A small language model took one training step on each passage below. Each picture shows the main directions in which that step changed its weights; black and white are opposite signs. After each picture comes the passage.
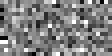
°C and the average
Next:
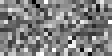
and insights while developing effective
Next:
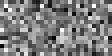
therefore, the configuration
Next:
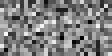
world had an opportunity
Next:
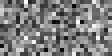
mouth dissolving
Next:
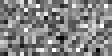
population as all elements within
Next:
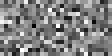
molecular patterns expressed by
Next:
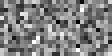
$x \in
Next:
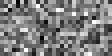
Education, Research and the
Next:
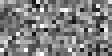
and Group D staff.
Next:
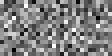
intensively examine the
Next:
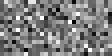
gravitational lensing and plasma
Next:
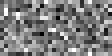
calibrated range,
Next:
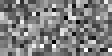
gradually mixing 200
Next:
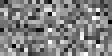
(i) requests
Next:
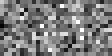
& =\left\langle
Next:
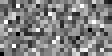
education does not mean only
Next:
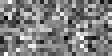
of Na and K are
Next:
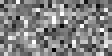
applied topically using a
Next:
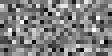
deals with a
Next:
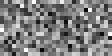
massive coverage for IoT
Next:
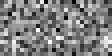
with the coupling intensity given
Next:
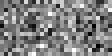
higher energy levels,
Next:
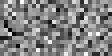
conjecture in
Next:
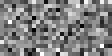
Issue: 7
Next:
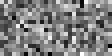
TRR 9 of
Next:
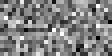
that includes different subjective
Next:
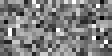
together with the credibility
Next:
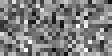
This also makes the benchmark
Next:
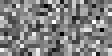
Scientific seminar
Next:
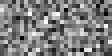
Policy Studies in
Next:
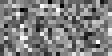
NaF \longrightarrow
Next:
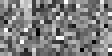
result is consistent with the
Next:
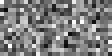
the analysis of strength of
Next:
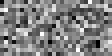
the prediction of the heat
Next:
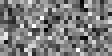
quantum case has been
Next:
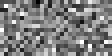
respectively, $p <
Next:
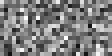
the live-time
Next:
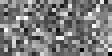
resonance with the water
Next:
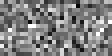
For this purpose a suitable
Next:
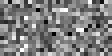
virtual corrections. In the
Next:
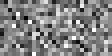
coupling calculations given above.
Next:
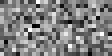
major externalities for
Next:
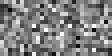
representing a perfect classifier
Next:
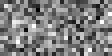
On the detection side,
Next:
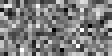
approach that involves predicting
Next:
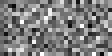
size intensive in a
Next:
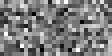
citizen. One
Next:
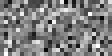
Figure 1 with polar coordinates
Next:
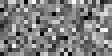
acquired priors to
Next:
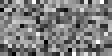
conflict of interest.
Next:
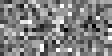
customer engagement and service
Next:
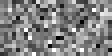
scientific researchers to solve the
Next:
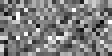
using the following steps:
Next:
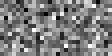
essential part of expanding
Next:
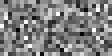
is a key to
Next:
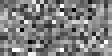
and Hospital,
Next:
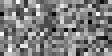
transcription profile in
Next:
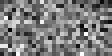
of unrealistic
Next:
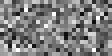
assumptions of replica
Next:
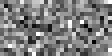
1, while $\hat
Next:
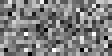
with songs from
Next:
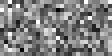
approaches of others (and
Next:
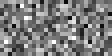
primary focus here is on
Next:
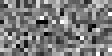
Mathematical Institute
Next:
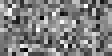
Using a sample of
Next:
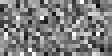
Training} Given an
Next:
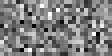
H., Wang,
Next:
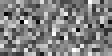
set of sensor nodes,
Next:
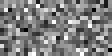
international competition, the
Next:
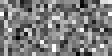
is only partially
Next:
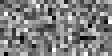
and India reinforcing
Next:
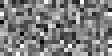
unfolding is faster
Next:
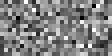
themselves and a control center
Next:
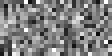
runs multiple simple game actions
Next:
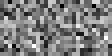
baseline of MIMN
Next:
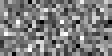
pioneering product since
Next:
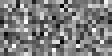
Also seen is a
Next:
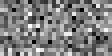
promoting GDI project
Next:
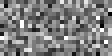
Gaussian Unitary
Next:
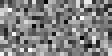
electron microscopy. Our
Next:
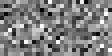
signals with variant length
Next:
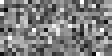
the patient's system.
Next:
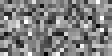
coefficient of determination
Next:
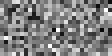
applied to the sensor in
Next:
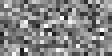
of Salinity
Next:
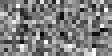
and cow dung
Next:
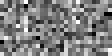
meet the demands of each
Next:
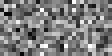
policy effect of a general
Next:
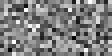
intense research efforts and
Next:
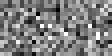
more work power is
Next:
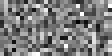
scope The complexity of
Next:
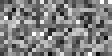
of objects in small
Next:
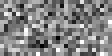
discussed in [4].
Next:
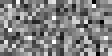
English is not only an
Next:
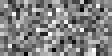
traits such as body
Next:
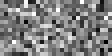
disorders and numerous
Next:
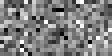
be given the colour
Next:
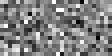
that make up the two
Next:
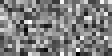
BRs and
